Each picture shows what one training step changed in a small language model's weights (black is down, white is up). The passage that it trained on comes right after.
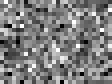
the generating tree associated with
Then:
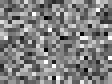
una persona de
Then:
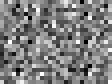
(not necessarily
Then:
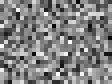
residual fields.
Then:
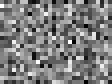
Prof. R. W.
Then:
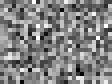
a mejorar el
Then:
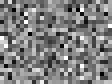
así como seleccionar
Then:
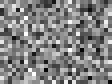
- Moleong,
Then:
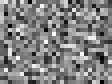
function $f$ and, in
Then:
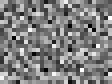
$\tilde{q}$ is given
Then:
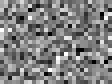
description qu'un
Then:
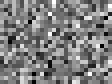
of this fact, contained in
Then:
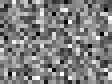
leads us to consider the
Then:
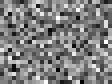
global weather
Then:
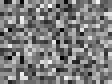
osadzonej w
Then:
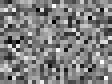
de Osmanlı
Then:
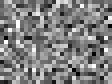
the definitions $\hat
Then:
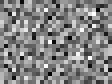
order of convergence for these
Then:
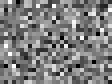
the learning effect
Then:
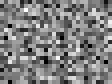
for second order in time
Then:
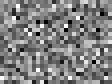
hyaluronic acid
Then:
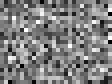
presented the method in the
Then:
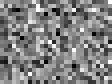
which are fundamental in
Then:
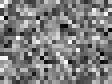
rigid geometry and
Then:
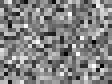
number of function evaluations
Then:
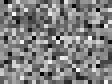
$ u\neq 0 $ in
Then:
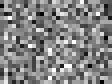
Otro aspecto importante
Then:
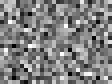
*Buku Pintar
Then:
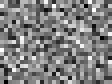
в различных
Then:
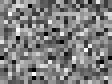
processo mediante o
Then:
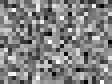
publisher of
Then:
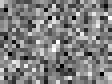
have at least $\xi$
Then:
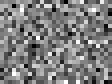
gradients. This
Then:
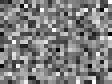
\] According to
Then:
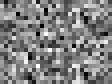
nonlinear polynomial
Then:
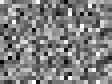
y el compromiso
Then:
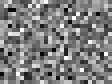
cromáticos Las
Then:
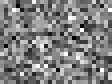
of life. The
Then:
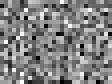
assumed of this type.
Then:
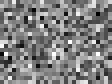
en el ámbito de
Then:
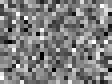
any congruence class
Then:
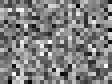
states the equivalence of these
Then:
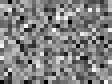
#protocols =
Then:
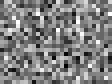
the map $\varsigma$
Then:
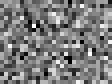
yaratish zamon
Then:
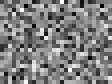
миру, что
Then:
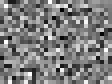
ortishi va inson
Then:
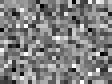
методите за
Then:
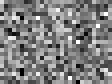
é a rapidez com
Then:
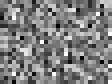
Thus, we think
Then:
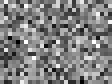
structure on $A$ defined by
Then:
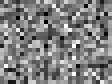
relatar além
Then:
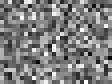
} \end{eqnarray*}
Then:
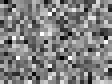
ammo bugungi
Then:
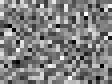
condition \( r_2
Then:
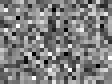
context with unknown
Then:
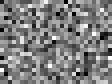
и 6 крупных
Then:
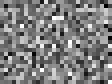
$\U$. Hence the function
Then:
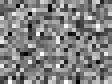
densidade utilizando
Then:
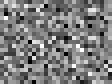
on $p_1$ and
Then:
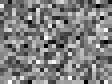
di Zoologia,
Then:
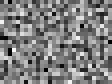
і часових
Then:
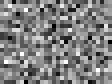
Hausdorff dimension of
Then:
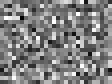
is a scalar multiple
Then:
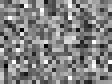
respect to the sample
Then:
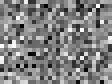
van de gegevens
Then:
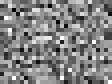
Euler sums of
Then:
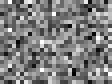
\end{proof} Now
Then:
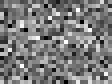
- Дойдж
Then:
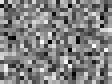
as that discussed for
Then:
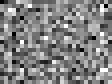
câncer de
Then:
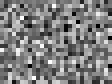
this proves the lemma.
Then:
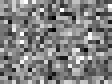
(entre ellas,
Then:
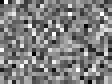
риск – это
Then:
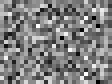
atores diversificados
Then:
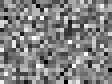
symmetry of the
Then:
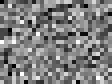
articles (based
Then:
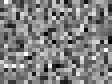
profile as well as to
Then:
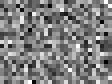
personas en un
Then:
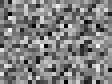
complete classification of
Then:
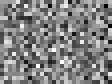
Key words}.
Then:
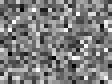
no clínicos que
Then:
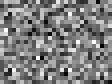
pairwise. We
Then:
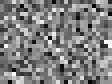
construct a surjective map
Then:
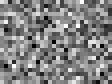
natural experiments.
